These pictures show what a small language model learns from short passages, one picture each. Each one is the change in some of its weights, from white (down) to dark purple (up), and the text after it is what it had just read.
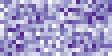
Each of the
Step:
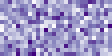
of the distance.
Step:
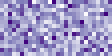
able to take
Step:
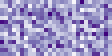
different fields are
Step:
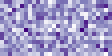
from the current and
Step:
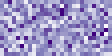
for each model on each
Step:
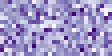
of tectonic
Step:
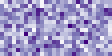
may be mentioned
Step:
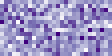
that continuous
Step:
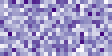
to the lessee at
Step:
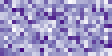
and the risk of
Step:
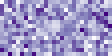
against random
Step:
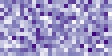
P.J. The
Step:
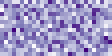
can be used as most
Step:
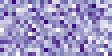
is high, then we
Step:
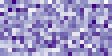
and Marcel
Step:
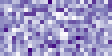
Looked and
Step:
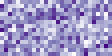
expenditures and
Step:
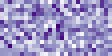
the FEMCA
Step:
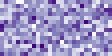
be defined as an
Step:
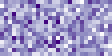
and enriching
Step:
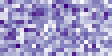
the purchase of
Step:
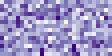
change, while the
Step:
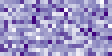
The best efficiency
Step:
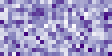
the study year, and
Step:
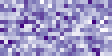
datasets, the
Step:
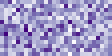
to all TRE service
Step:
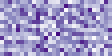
of suitable
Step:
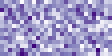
of the most recent
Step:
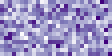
comparison value.
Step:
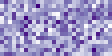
extending their use
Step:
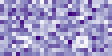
competitive with
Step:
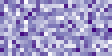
to treatment La
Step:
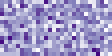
are result of the
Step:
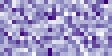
and teachers in
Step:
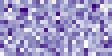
, and N_i
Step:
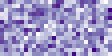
the field of education is
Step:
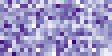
must be handled
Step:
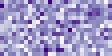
the repopulated
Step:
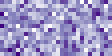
inverters or
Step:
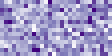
The dimension of
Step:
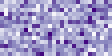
The former needs
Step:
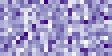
with closure and
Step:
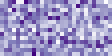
conditions listed from
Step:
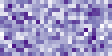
the digestion
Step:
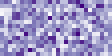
be done?
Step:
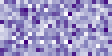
12 patients had an
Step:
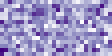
the percentage of
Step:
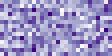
Approximately what
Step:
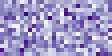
he went forth
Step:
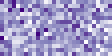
descriptions of
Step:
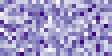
measure the significant difference
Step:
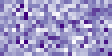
its help. This was
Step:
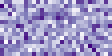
distribution. There is very
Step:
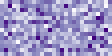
[8]. The effect
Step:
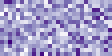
without legal
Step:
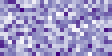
fin, with an
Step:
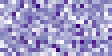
of joining different
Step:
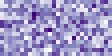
a configuration
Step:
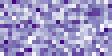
the geometry
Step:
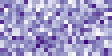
emerging technological
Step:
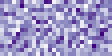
iron are over
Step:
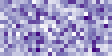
of these authors
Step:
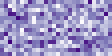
But equality is
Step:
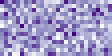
therefore, to support
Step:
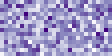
relationship as well because of
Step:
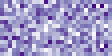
are available on request
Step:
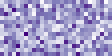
results of the study made
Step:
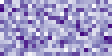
while beaches
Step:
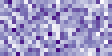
for many weeks
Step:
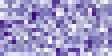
a digital economy,
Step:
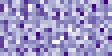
materials) suggests
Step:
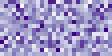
II fracture
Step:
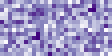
the association of environmental
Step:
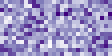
In: David
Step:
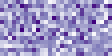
Marwa or
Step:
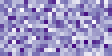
better deformability:
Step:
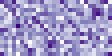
in men, and
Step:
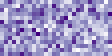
the failure under
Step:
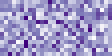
ratio was
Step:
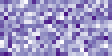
shape their
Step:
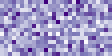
dosing by
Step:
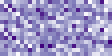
effect and need of
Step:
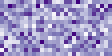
IM glossary
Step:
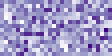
into account so that
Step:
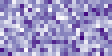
prover P and a
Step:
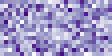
building itself,
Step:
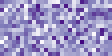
pressures under the
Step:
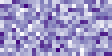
show higher magnification
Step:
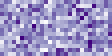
a romantic
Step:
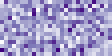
While rich
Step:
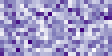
and climate
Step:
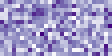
the aspects of
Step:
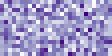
but it should be
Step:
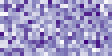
construction industry
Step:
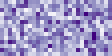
cities are innovative
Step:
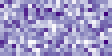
that when using low
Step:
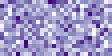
was exposed to the
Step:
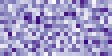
to make economic profits
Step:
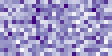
The effect of using
